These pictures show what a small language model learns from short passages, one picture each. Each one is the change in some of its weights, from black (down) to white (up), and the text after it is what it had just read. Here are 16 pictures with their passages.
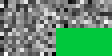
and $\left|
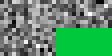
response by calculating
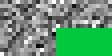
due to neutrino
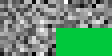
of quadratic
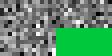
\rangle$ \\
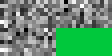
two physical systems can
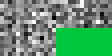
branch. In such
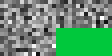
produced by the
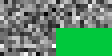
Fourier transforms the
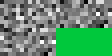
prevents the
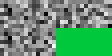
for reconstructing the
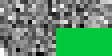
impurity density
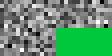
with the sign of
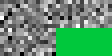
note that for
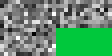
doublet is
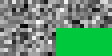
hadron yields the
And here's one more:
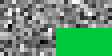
rather than local
